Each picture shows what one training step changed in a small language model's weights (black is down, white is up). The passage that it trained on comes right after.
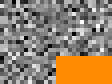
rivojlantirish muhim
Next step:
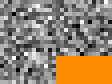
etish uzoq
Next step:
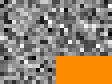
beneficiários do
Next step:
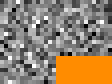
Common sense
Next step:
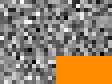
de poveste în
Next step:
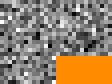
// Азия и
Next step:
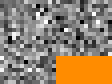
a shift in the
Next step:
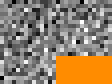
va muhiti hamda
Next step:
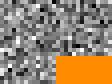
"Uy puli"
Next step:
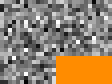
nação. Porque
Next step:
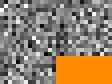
Loumou A.,
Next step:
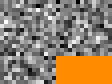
momento può
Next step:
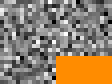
que: “Se
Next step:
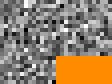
Dalam konteks
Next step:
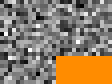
se tornar
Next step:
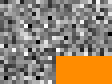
na odlupanej
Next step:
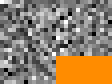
arca sobre el que
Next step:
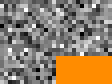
national, et 85
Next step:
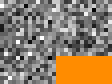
(cuencas o
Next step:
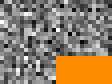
extremidades, ou
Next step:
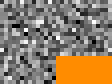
que prejudique
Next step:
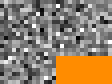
Utilizou-se a
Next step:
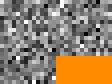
La racionalidad
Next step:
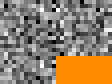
darajalarning qay
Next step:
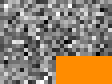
insistir en los
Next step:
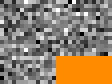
3 5 Anamneze
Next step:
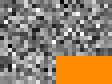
por los integrantes
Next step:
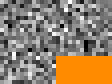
onde se lida
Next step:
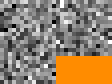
уха и 5
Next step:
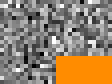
and stability of
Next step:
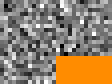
de discussão com
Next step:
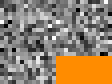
Familiar do
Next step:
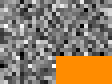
de los empleados
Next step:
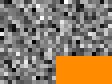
a falta de
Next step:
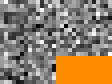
бычка (в
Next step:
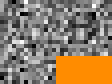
práticas educativas
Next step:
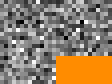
den wenigsten
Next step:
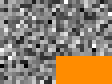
O'zbek milliy
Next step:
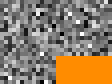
шу боис,
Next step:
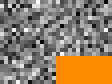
и управление. В
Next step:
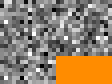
level of education and
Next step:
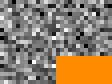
do presente artigo
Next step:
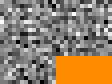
ham nutqiy
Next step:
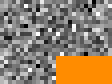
uning davomi
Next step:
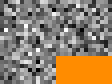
due to their
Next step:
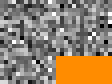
the operation that
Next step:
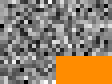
de objetivos
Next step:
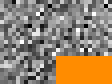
бою. Они
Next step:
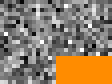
operacionalizado em
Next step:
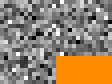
seseorang yang
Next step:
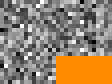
Bu ishlar uchun dars
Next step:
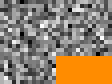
is related to the
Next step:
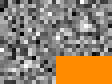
argentinos do
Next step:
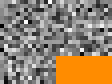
objetiva e
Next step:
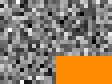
de residuos
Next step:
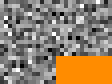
es mi primera
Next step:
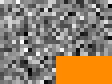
makan pasien.
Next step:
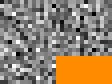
olan hocaların
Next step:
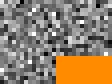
apenas quando
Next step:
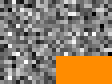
of history,
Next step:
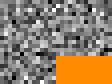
va Belarus -
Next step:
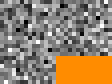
da Sociedade
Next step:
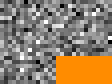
do anúncio
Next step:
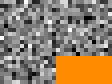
Servicio de
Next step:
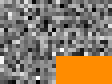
il supporto alla
